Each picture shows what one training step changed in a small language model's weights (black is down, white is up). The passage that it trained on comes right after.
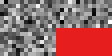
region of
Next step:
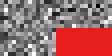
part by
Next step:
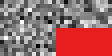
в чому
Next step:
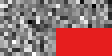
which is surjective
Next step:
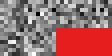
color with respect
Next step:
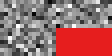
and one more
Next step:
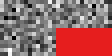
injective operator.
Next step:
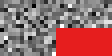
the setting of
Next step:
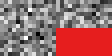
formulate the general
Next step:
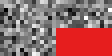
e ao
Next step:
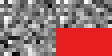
both the
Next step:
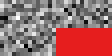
\frac{ u
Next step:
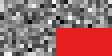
- \bar
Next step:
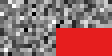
В данной
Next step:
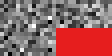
sens de
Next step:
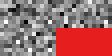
the following eight
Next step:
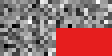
baholash va
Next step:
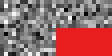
our main theorem
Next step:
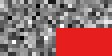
the projective
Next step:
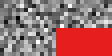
the elements,
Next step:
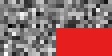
the speed,
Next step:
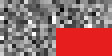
de la realidad
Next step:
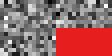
reach the
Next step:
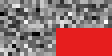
with respect to
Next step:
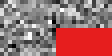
see that $\gamma
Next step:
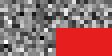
and only if it
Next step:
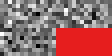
and $G =
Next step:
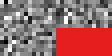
choice of the
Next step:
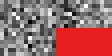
functions of the
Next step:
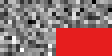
a kind of
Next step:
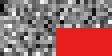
regions into
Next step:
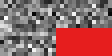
education was
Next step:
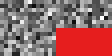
property is
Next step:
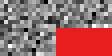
supremum on
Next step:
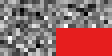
and final
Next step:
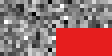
above results back
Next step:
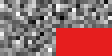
\Lambda$ and
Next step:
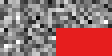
and of {\em
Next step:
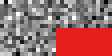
is of the form
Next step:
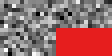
the image
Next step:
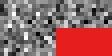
bounds for
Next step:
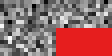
and some computer
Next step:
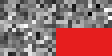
resulting equations
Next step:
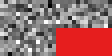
So the proof is
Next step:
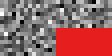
clau com la
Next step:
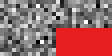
and taking
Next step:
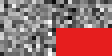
estimate the
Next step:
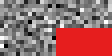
to zero.
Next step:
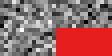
from zone
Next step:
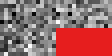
pode se
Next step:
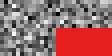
describe their
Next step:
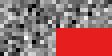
two different
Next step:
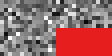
regulation of
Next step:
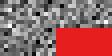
topology in
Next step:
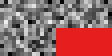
is considered by
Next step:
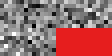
of agents
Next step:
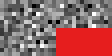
uma solução
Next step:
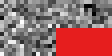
equivalently in
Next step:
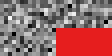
can have value
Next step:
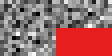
$ be a
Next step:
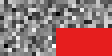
of the form
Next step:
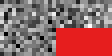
de serem
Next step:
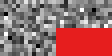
using standard
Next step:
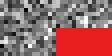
This proves
